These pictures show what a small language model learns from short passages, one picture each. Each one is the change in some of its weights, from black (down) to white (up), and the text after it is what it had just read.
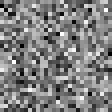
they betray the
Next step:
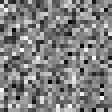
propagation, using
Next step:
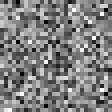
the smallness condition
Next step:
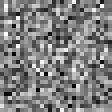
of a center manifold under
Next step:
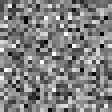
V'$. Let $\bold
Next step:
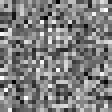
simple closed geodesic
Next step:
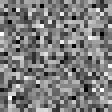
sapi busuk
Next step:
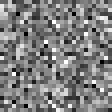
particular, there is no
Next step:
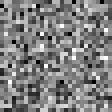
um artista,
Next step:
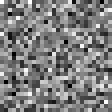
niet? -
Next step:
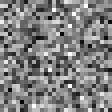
esses significados
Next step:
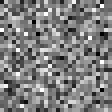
of stones, where
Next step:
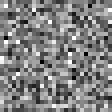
sobre a incidência
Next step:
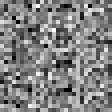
como uma condição do
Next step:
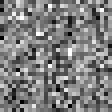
to point towards
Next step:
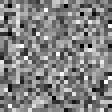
para apostar por
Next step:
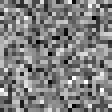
Model Y:
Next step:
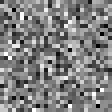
value of functions, bounds
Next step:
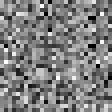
par exemple
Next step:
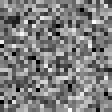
içlerinde pek
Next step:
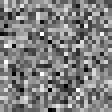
multigrid as a
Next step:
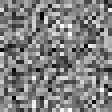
ABOUT THE
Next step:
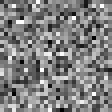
criticality scenario
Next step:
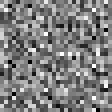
this is the requirement
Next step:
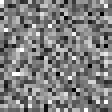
Turing region.
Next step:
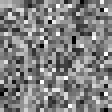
for viscosity and
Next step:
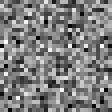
$\zeta$ is
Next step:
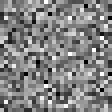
of $A$ are
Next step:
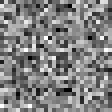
como instalações,
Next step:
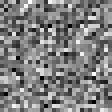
LABEL linear
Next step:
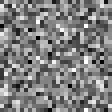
symplectic' by
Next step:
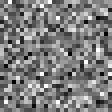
then $U$ is
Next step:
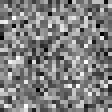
suas demandas,
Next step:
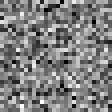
и действий
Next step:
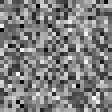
network with the topology
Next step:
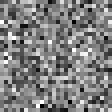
irregular e sem
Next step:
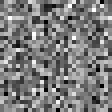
in three independent ways
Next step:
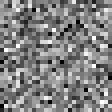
regional dependerá
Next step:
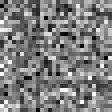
La intervención se
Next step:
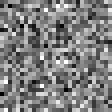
на стыке
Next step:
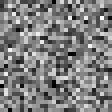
$\alpha$ as
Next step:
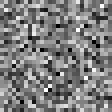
the same as the distribution
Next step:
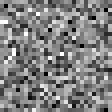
any Mori fibre
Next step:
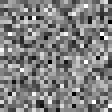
de certas intervenções
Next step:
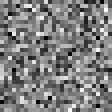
uni ta'lim
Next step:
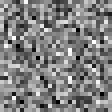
that the natural projection $
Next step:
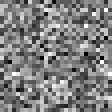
Current events
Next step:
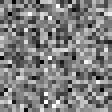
проведено в
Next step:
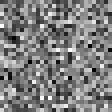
computations for all
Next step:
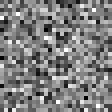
коммутации на
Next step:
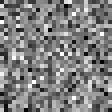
gergin siyasi
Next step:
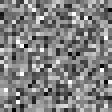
a Gromov
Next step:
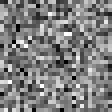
а также пыления
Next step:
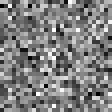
como que los tengan
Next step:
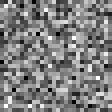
данных условиях
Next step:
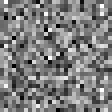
imply the following.
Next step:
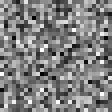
that $|C|$ is
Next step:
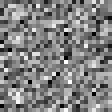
\sup \left\{
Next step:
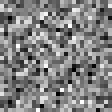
uzatish saqlash,
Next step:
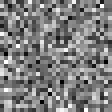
of certain affine varieties
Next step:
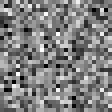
a container of
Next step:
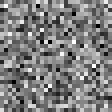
the sinc kernel
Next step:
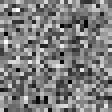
asosiy manbalaridan
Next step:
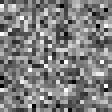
is finite, then
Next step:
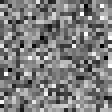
claramente $5
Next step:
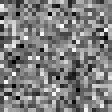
et renforce la
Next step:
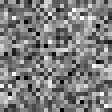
olish maqsadida
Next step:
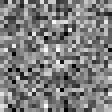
где низкая
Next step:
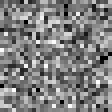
longo dos anos,
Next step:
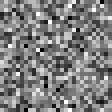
in the same way described
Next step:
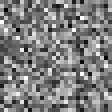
the {\rm socle
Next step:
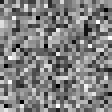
order strong stability preserving
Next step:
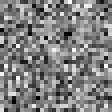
Annotation: This
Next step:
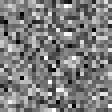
(sometimes called
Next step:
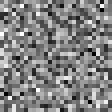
by the fact that
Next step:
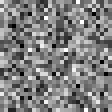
than the above mentioned
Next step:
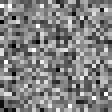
The energy of a closed
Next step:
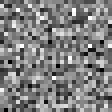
quem fica
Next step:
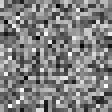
presents information on the
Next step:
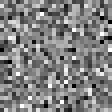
unital as well.
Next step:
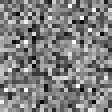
han ocupado
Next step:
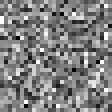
also Kimble's
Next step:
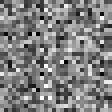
solganda amalga
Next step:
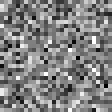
be the set of symmetric
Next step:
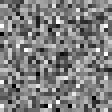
estimates for its radial
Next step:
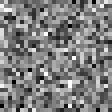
this, for each
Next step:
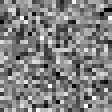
parameters as well. The
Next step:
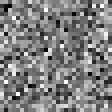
cierta clase
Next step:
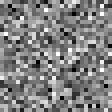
miembros de
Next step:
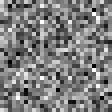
each step can be
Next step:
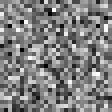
au couts de
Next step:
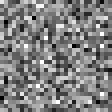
used that $\cdot$
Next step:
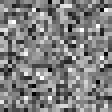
ni en adultos
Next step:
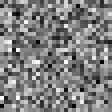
در بحث
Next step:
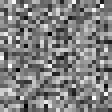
of conjugate complex
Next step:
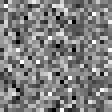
Some degree of
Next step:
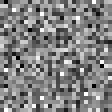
y rendimiento
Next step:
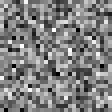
that the behavior of
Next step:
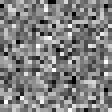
S. Roman
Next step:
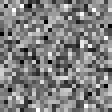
superlotadas da
